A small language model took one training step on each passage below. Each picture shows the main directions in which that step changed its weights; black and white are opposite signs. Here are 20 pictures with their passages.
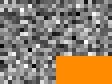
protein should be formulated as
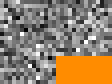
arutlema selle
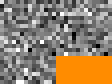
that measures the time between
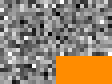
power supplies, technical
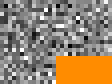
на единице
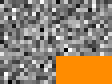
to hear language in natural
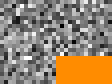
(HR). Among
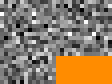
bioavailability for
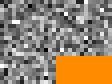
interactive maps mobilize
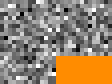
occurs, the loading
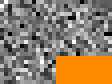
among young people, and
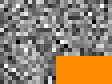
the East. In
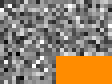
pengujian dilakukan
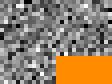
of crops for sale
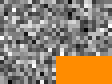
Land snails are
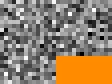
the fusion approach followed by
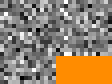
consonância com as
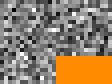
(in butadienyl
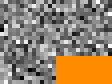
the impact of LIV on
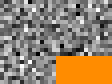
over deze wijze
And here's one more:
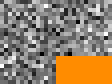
is, then highlight the
